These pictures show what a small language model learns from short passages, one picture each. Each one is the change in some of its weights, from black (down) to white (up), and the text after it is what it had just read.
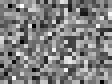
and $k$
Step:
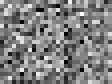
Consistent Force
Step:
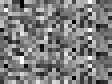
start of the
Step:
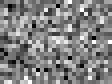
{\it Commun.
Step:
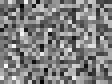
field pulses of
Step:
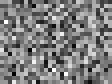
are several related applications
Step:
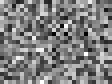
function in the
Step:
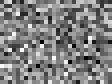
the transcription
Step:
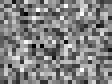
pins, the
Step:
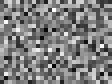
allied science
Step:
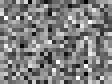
formula is a mean
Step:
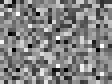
the Fractional
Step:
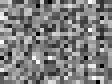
calculated from the covariance
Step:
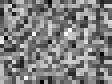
innovative learning and research
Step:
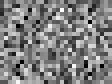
accelerators and
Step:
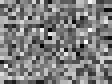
vector field on
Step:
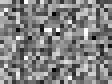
patterns of the designed
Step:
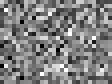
Effectiveness of
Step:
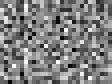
be computed online using
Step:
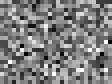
can describe a
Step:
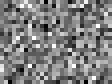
$A$ and
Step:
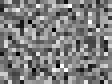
zinc treatment,
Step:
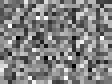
Communications Technology
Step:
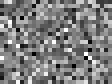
magnetic flux to develop
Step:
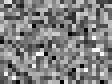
their study,
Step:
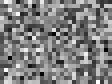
during the preparation of
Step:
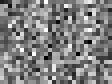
ingredient of
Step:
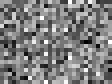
acceptable subject matter
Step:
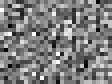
and evaluation involving 201
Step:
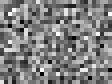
It quite beats
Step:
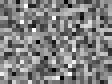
most left collum
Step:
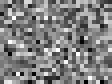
The inset represents
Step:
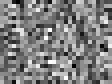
ground state of
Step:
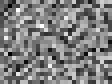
T \ll
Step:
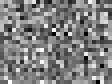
protocol in the limit
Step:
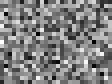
known from the
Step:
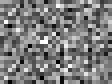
are not perfect
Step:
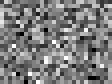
to run our simulations
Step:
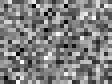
who received the
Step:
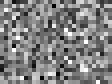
anisotropy is
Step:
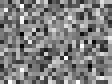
population's health and
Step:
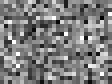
swarm, thereby
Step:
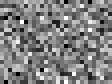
the preceeding
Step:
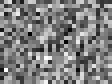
the transition the
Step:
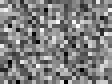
during summer of
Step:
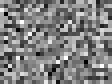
driven approach to reduce
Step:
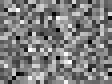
PW basis;
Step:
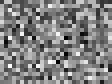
to the geometry,
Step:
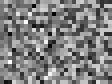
Faculty level
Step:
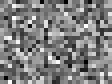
of rice
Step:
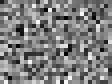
score. They do
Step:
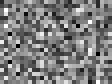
a significant correlation between
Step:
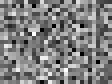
are readily available
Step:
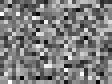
a system-wide
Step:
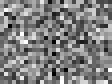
not shown on Figure
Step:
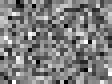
process. Some of
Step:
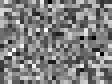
on the main production
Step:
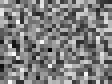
on challenges and
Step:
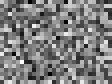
financial management are crucial
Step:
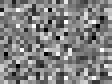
Possible K
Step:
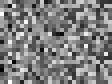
with shared interests and
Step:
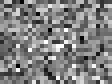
the eigenstate distribution
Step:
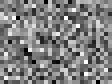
were unable to
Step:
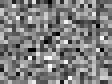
model is known to
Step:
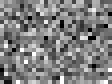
not adequately
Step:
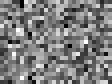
viewers. They
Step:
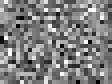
lchan =
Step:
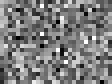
worked on
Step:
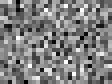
spectral lines, see
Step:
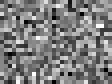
To construct such a
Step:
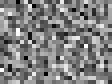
are presented. The
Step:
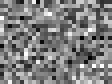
constrained by several neutrino
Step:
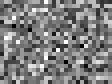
First we consider
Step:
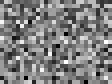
to contamination
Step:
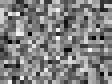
of image details.
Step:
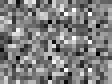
deformation 2.
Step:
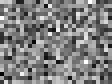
screening of magnetic
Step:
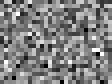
the results indicate that
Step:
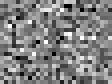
disrespect for
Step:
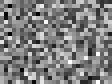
a theoretically
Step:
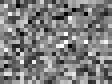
received ca.
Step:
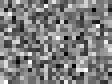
the effective action.
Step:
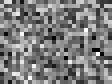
the economic growth of
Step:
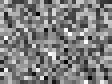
in animal
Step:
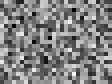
solar panels on the
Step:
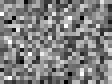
location The stresses near
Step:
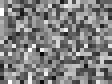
and insights to contribute
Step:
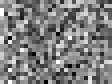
and requires significantly
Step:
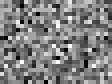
visibility of research
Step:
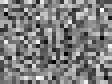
reductions in the
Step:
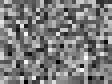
to apply his model
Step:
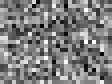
latter system.
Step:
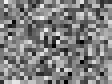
formation predict a
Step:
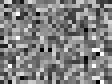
the objective of achieving
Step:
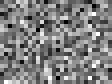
arc pressure since
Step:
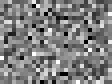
who wants to
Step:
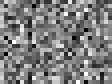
belonging to 29
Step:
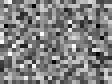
according to the mass
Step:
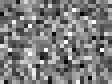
true Doppler
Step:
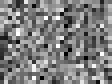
factors. The effect
